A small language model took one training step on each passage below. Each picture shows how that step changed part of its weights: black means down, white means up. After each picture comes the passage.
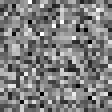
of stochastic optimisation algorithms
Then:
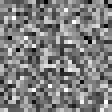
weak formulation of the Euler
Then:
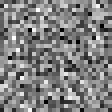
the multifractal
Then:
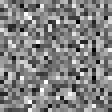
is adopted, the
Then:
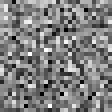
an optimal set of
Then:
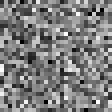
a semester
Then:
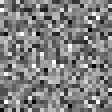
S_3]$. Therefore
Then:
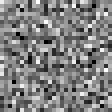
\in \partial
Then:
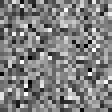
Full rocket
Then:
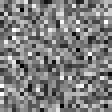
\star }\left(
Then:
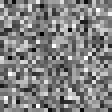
component are the roots of
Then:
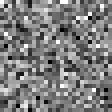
the advertised
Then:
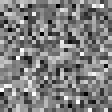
all $x\in
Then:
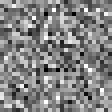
Poincar\'e dual form
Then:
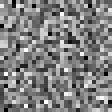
set is given by
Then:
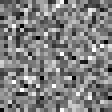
Theory $\PRa$
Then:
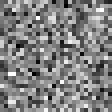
that the critical manifold
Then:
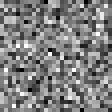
one of two states,
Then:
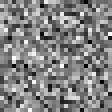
measure. For any measurable
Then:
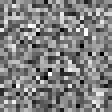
plane containing the three points
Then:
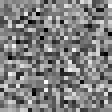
the first equation of
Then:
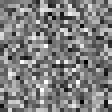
minimizing the global
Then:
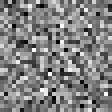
model that are easy to
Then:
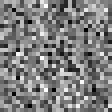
at least seven
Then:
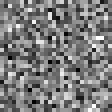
the newly proposed sampling
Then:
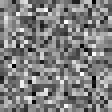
As before, each element
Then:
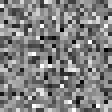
contradiction. We show that
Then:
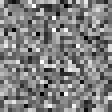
connected components of the sets
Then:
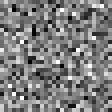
$h$, and we
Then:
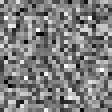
the current are given by
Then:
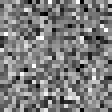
vanishing, complex valued
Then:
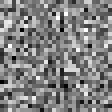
also be a solution of
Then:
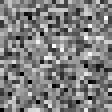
numerically flat. The
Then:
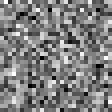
sense that the orthogonal condition
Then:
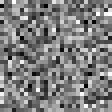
\longrightarrow \{\pm
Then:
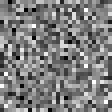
is an arbitrary extension of
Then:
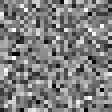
\mathcal A\}$. The
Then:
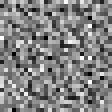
\left( \alpha
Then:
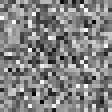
they will be tangent at
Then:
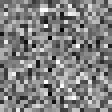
suffices to show that the
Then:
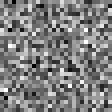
numbers are the real roots
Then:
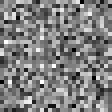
scaling element; hence,
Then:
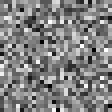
\Proof Indeed, if
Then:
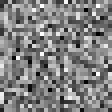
a $C^*$-algebra
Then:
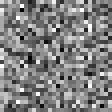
\times b$.
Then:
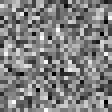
We assume that the metric
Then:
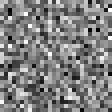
kWh. The cost
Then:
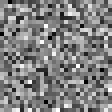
the main idea used in
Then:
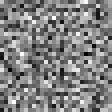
In this moment, the
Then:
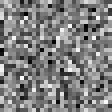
a very non regular
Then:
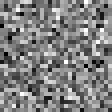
one word : The problem
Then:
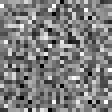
becomes an map of graded
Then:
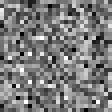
a singular orbit contained in
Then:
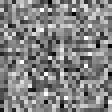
elaborately by
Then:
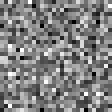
for the torsion function has
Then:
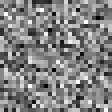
This implies that for
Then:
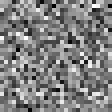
Generalizing previous
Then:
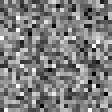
at distance $i$
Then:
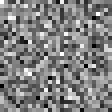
On the contrary, in
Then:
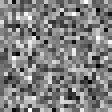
sum, direct product)
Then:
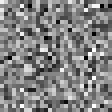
= 3 \qquad
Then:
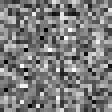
of several zeros of
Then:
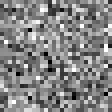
to prove the following
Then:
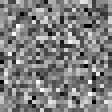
such that $C'$
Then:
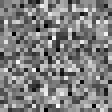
but so far, no
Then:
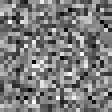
of metabelian
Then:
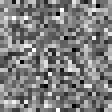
selection of interpolation points,
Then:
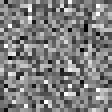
the arrows are given by
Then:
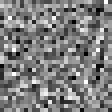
contraction if the domain of
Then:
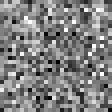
the boundary $\partial
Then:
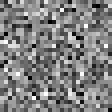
rather than the times.
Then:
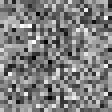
to a contradiction as in
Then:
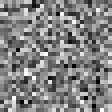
space constraint, regarding
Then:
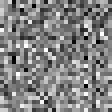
vehicles is 3, then
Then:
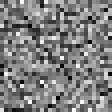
respectively. Moreover,
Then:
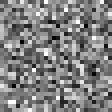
of the definition. At
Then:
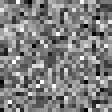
In particular $f$
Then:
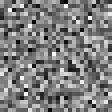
are monadic formulas
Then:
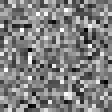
equation has been introduced.
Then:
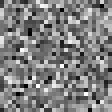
$C$ ne
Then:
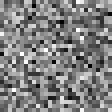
splitting if every indecomposable
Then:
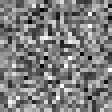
below properties of the
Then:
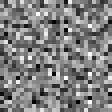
been proposed. In
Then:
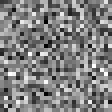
have the stable exponent
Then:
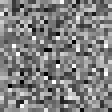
the promises made
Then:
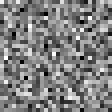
proofs have been given in
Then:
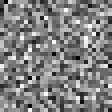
introduced by Beck
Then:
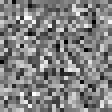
now, I am
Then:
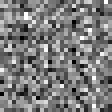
diagram, and a
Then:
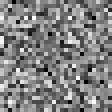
a flip in the
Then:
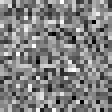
right hand side to obtain
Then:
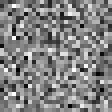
which would then allow to
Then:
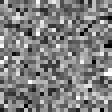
\it Define a smooth
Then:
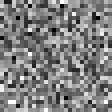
is the solvability
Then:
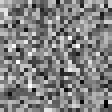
we can reduce the problem
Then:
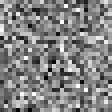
regulated by combinatorial
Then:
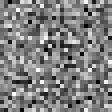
repeated observations. We also
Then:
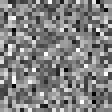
is at the origin.)
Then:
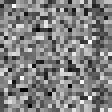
are independent which implies
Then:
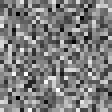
is similar to that used
